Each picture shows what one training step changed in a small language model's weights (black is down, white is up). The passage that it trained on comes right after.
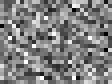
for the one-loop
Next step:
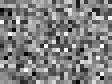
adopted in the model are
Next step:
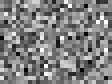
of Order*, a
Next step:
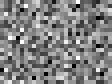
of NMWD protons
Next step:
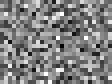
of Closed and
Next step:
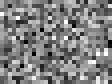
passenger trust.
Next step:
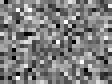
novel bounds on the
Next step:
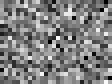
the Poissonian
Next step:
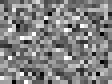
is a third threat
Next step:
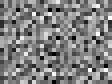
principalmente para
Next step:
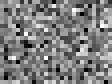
broke into comics in
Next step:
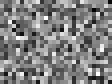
in the alcohol on
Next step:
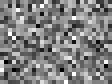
radial number density
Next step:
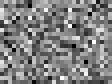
as an ointment for
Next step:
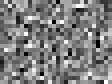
(\bar f_\alpha,
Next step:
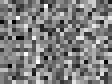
of the sweep.
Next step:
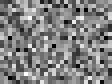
muss auf eine
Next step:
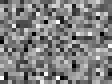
are most dynamic in the
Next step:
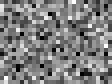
electron is created at the
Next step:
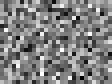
the personal library
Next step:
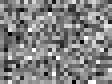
New Delhi,
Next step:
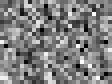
contributions coming from the
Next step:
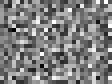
with the calculated results in
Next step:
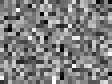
to medial and one from
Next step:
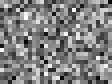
2021), only a small part
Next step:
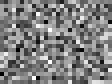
are major components
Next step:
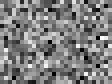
absolute flux at
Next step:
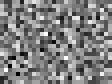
In the context of a
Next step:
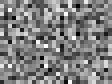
an occupation that can
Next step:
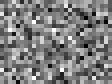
- tadqiqot
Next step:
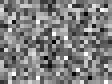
$T_1$ with parameters
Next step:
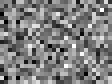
la pertinencia del
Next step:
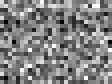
research was provided by the
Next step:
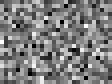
is defined as the completion
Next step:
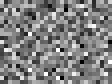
las caricaturas con
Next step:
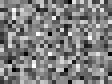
associated with the boundary
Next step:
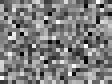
is similar to the problem in
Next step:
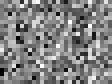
2. Lazarev
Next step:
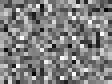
ethics. 1 -
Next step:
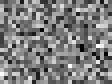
and short enough to
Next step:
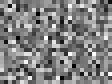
that have overtaken the
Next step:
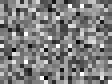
the minimum of the potential,
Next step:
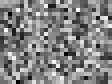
trzy sny,
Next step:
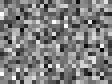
substituted, it
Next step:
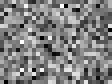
unpublished features
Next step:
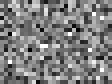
matched filter then
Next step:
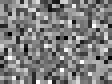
the action of tidal
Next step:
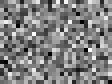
! Que gesto
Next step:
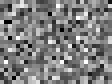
ISA extensions).
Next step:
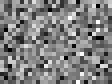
Now, accounting
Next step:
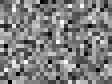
to the arrival of
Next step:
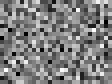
the introduction of
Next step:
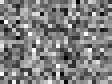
substrates, and
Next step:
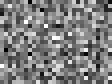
the temperature current behaviour
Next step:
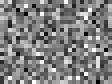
barpo etamiz.
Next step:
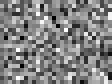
sex, family
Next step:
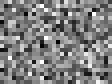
polarization is the aim
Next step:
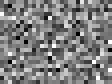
Alexander von
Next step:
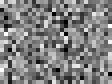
проблеми. У
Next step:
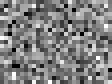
india Sonicator –
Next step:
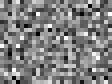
examination. - All
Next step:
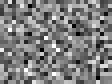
is set to an optimum value
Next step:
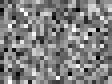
scaffolds to
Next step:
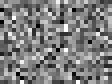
como de Marcel
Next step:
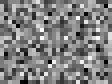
is by the method of distribution -
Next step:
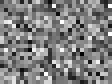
, σ_x is
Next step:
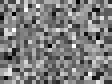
advanced reactor
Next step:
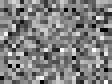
ces modèles :
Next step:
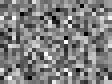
que, el pago,
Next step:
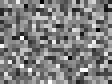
the W-boson mass
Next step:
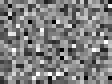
Jefferis et
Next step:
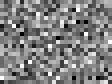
for reproducibility
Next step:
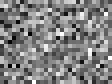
4ª ed. São
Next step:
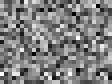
A este respecto,
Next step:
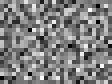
test without twisted
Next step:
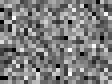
como finalidade a
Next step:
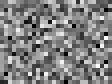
a universal bodily
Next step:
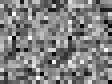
authoritative for the
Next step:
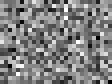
Global final
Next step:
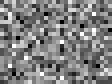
combination of occupation
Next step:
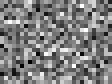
of Coulomb
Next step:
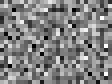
les femmes
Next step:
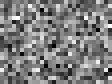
be employed to disks
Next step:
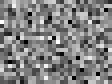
e.g. Fig.
